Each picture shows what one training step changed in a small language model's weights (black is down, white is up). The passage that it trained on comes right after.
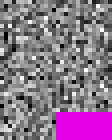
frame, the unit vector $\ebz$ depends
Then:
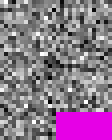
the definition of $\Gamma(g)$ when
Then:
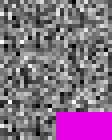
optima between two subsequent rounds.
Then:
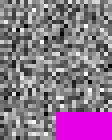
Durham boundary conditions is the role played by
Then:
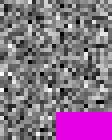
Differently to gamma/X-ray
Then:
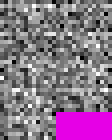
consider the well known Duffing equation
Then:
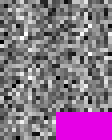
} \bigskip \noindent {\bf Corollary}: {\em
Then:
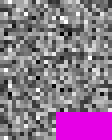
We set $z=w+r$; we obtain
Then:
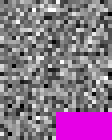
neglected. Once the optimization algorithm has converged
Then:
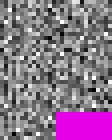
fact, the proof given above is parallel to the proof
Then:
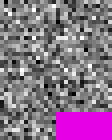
dilaton. Thus the non-abelian scale
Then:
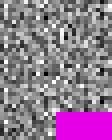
and Technology Facilities Council.
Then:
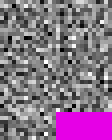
of Physics, Nanjing University,
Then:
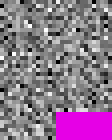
completely like this, see [6,7].
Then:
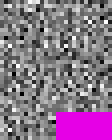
{\it invariant measure} for $X$ if \[
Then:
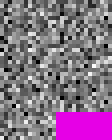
\section{Conclusion} Both the
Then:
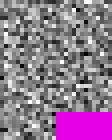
additional rotational evolution prescriptions. However, one
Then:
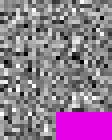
with $j$ odd. The possibility of
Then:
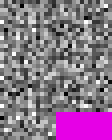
with $p \le 1$. Figure 6 shows the
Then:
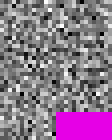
\Sigma$ be a parameterization of $C$.
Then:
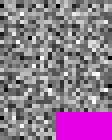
theorem [33], [34], which allows one to
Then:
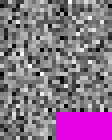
the ASI, such that humanity will not
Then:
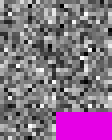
subgroup of a Lie Group. The goal of this note
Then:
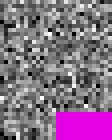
to a lunar-impact solution.}
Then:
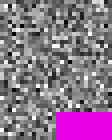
field that can be expected in solar-like star's
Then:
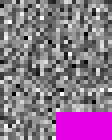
we take this into account by considering $\lambda$ of
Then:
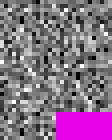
the {\tt TAUOLA}
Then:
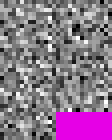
\emph{Journal of Computer and System
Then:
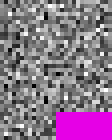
rational function. However the advantage is that the expressions for
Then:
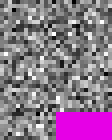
The divisibility of definably connected abelian groups follows from
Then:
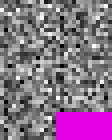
outgoing momenta. The dissociated proton
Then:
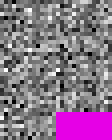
crystal firmly preserves both k-gaps
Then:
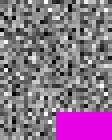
be non-spatial, like those following from a
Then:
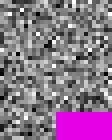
since the initial data at $t = 0$ satisfy
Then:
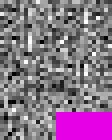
that the proof also implies that two such walls
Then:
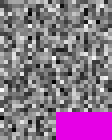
with these to within the error bars.
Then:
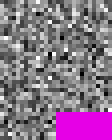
$\W_0$ with zero lifetime is identified
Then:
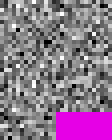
and $D^*$ are determined by the boundary values on
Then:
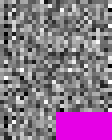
The transmission function is then fed into the
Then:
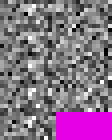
sensitive enough to detect a small change in magnetic field
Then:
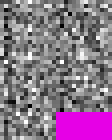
of \nlsolve's architecture, focusing
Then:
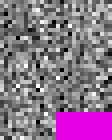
for the big $q$-Bessel
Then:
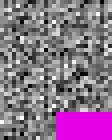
Burnaby BC Canada V5G
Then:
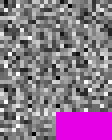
non-central $\chi^2$ with
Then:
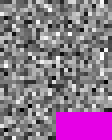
restriction of $\Phi$ to $T_{\CC}
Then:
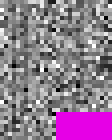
equations of motion following from action (2) are
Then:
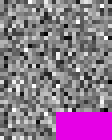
be the result of the surgery along $G$.
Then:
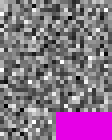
means that the method could in principle be used for fields
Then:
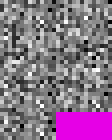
The semitransparency follows from the relation
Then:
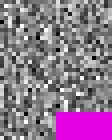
in the same column, \cr & \quad of
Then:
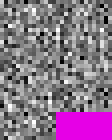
of particular interest the definition of the actions and
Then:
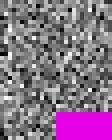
length (singular hotspot in the
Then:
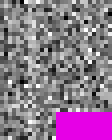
the detection of the application) or disruption
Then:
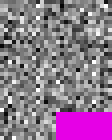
to $r < m^{-1}$ during the
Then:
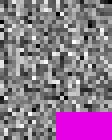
symptomatic period, and $\mu$ is the
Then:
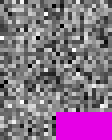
the value of order parameter, %% we expect this
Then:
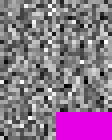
in combination with the Stable Baselines as the
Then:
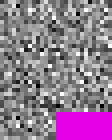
when an ac driving voltage at the frequency $\omega$
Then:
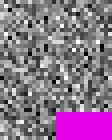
compatible couple.\ Let $\theta \in
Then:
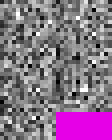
\citep{Witten:1996bn} in
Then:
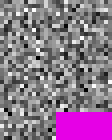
$B_{1}$ is the same as
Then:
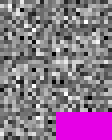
If $x\in X$, $y\in
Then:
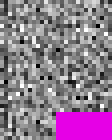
the parametric behavior of the above equation. In the
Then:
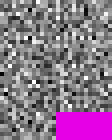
$L$, which is of our interest, is given
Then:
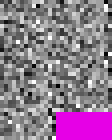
identified set, which translates to the
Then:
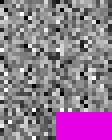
deep remarks, but we should illustrate to our students
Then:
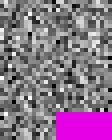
of Andr\'e Martineau),
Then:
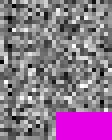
adaptation. The resilient properties of these
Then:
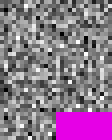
of an affine dimer} $G$ with homology
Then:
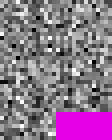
in Fig. 2(a) for two
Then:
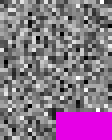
specifically, for this specific H-mode
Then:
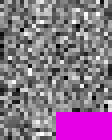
topology} The observation that three different amorphous materials
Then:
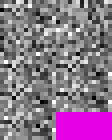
& & & \\ \hline \end{tabular}%
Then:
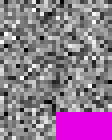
cycle satisfies the relation: $T_{\rm min}
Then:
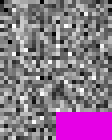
a compact, \emph{connected} Lie group of
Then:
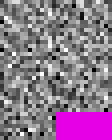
cosmological and radial result, we see that the
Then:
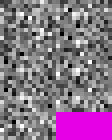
Wetting phenomena are very common in nature
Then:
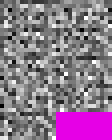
i < j \leq k$ and whenever
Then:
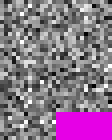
\textbf{Claim B: }The formulas
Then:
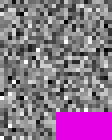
follows that the origin of the graviton's
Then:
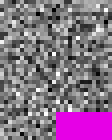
may be written as $$\mathbf{X}_t =
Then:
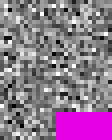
weaker incidental connections (e.g.,
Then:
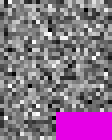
to remove the laser frequency noise, which will
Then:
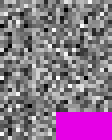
at accuracy better than 4%. Fainter sources
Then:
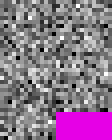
presented in fig. 8, this flow is nearly periodic
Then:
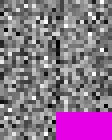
historically grown administrative dataset
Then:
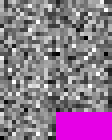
may be traced back to the massive background of
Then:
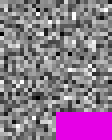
data in the globe [11].
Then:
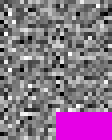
is an embedding. Geometrically,
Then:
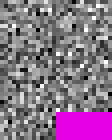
effective gravitational force to be enhanced and the particles
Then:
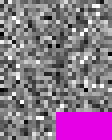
0.1} \\ Polynomial Decay &
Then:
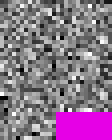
undergo a {\em homogeneous}\/ magnetic gauge transformation
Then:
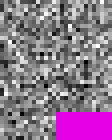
of RDF. For incomplete multi-view
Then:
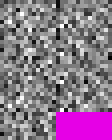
\pi} \varphi] \quad \forall
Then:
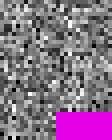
$\mathcal{C}(X)$ the subset of
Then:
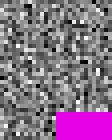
right. Let $\delta>0$. It follows by
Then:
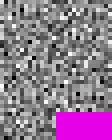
time evolution of the spatial norm of $E$ for
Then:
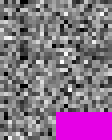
41^\circ $. For smaller particle velocities the
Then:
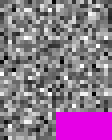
former do not close under commutator and the
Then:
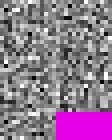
of N may be done. Besides, the use
